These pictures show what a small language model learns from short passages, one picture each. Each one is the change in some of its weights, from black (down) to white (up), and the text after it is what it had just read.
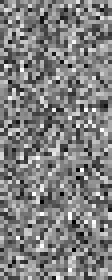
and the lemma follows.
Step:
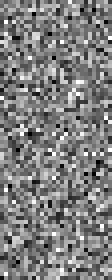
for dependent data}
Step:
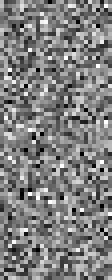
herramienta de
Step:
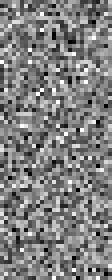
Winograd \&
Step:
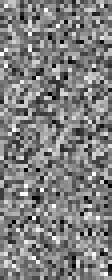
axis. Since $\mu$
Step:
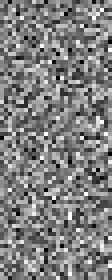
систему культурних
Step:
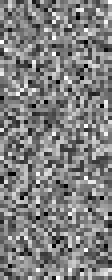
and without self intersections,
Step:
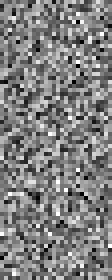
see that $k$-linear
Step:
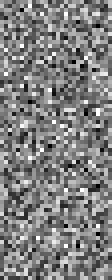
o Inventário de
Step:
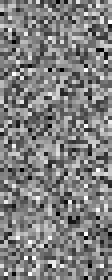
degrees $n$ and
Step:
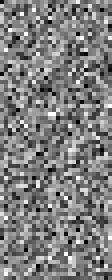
a multiple cover, and to
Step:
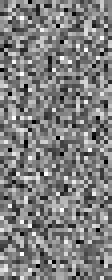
function attains a minimum
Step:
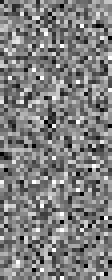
suitable random digraph model.
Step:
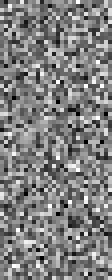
$f$ is a
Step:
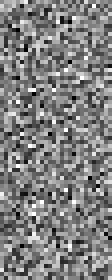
дії Втрата
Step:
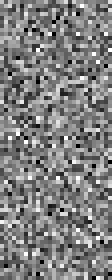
são procedimentos
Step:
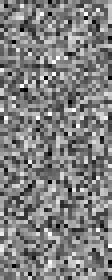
on $I$. The
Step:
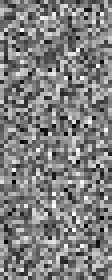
o'z ona
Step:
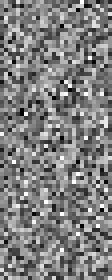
the literature we give a proof
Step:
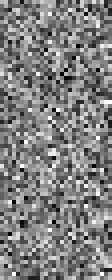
functions and is of particular interest
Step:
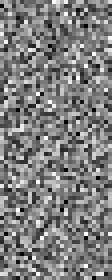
condición de que
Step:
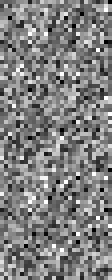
all notations we used for
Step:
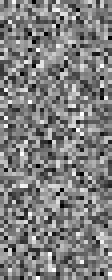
da, Enderun
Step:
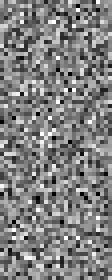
that $\overline{P}$
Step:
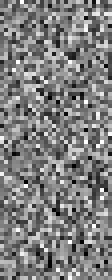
$P$ be a simple
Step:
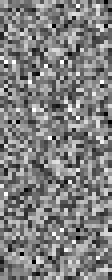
is too far off.
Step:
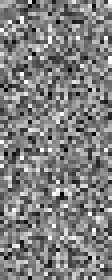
{$C^*$}-algebras associated
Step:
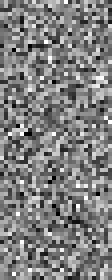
for some $q >
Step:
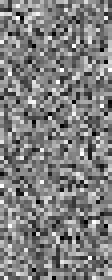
R }$, closed under
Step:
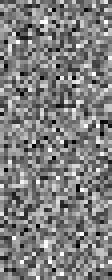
deyarli barcha
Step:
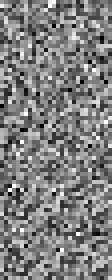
get a degree formula about the
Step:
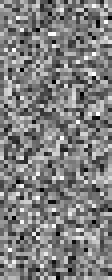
the completion of smooth functions
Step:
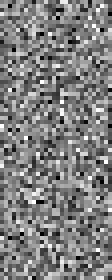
Tax compliance,
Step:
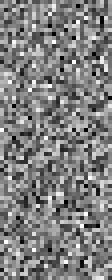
Court of the
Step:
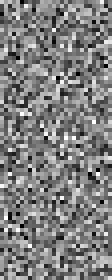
данных, с его
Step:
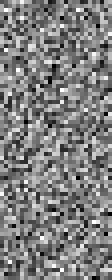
union of all tiles not
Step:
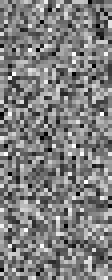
Ukraine and Poland
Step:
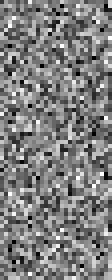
Sao – Sao
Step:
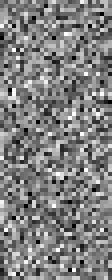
2.13 we get the
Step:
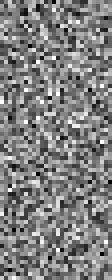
brasileiro a ser
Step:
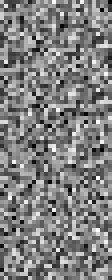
is a bounded operator on
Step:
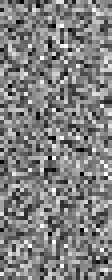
classes), as already observed
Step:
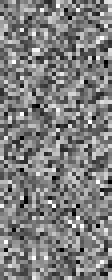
is important to identify the
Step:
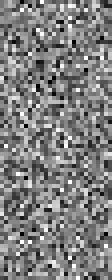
terlihat merah
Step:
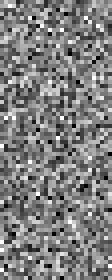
kosten. Door
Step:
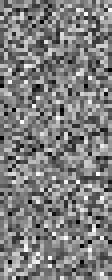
$\mathbf{u}$ and
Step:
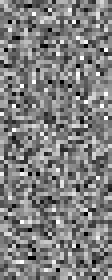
development of the economy of
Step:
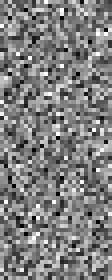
olish ko'nikmalarini
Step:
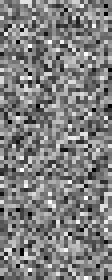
os números do Brasil
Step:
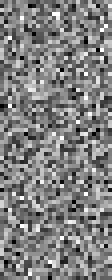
any of 10 two-dimensional
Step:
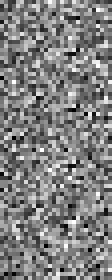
be a solution of homological
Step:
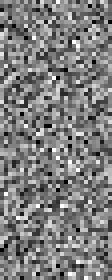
there is $h\in
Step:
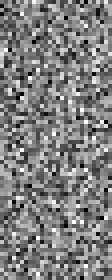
valoración de 4 sobre
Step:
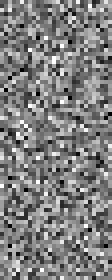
Kato norm is invariant under
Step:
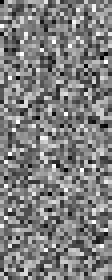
Markov property of the process
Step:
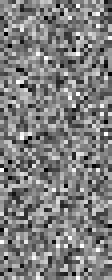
aura toujours raison
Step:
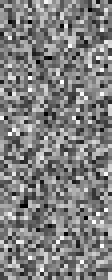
direct observation at a boundary
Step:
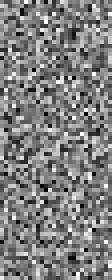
o‘zining boy
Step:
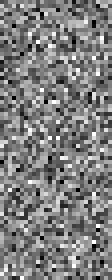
solution as a ground
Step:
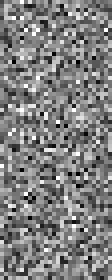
lecții video în
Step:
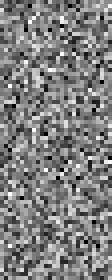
of projected integral control
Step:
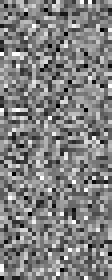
arrojando que la
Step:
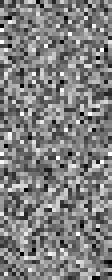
in the intervals $0
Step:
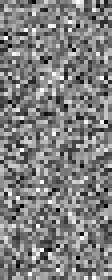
valor la cual genera una
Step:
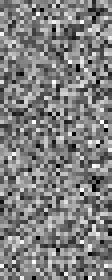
она находит
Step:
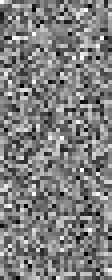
of the present, the
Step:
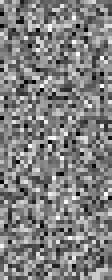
ming kishini tashkil
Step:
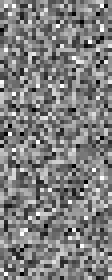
im. Harolda
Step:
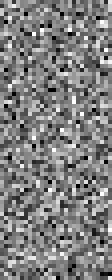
from the long exact cohomology sequence
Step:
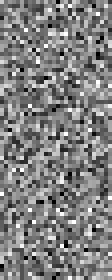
welke op 9
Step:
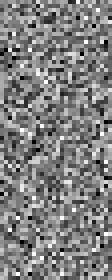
КЭ АЭ 6 -
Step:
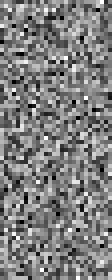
contrevient aux
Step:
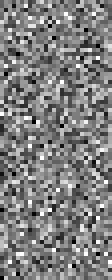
the latter, there are two
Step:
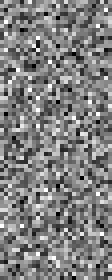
de discernir a
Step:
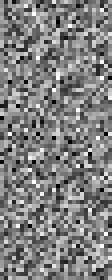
информация и цифровые
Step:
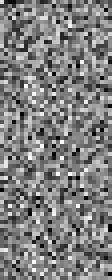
в школах
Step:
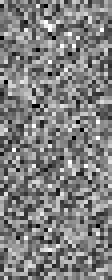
it is easy to check that
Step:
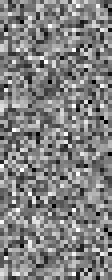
sol e a força das
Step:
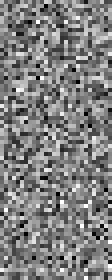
muloqot qila olish
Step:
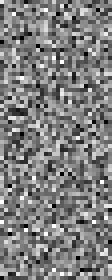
irregular, so
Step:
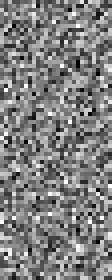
verificação e uma
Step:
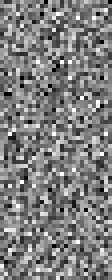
research. By signing
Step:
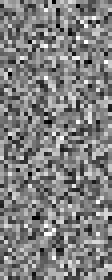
can handle analytical
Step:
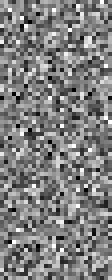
both the Center for
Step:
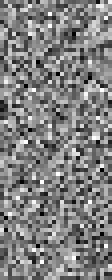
nutq materialiga,
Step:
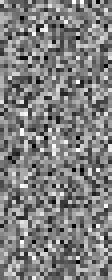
parameter representing the natural
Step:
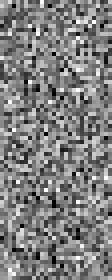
individui, gruppi e
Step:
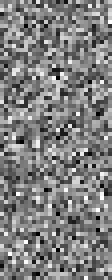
Since $X$ is a
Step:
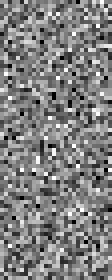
of what is known about this
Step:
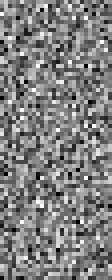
cách. •
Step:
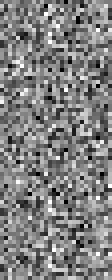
Zukunft der
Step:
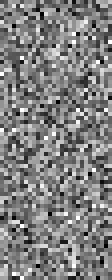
part as a record of
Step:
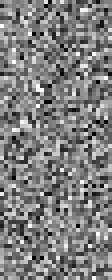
Regimento Interno
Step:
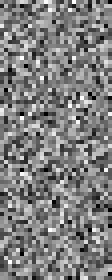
first investigate this ratio
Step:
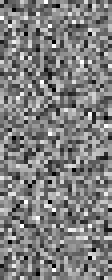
be differentiable function on
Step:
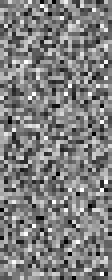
2010 Materiallarning asosiy
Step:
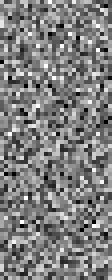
restricted sensitive. The
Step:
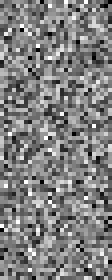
subsequence. However, since
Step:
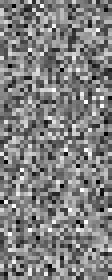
Yer va boshqa
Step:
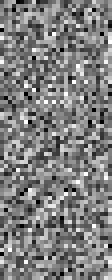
\end{eqnarray*} where
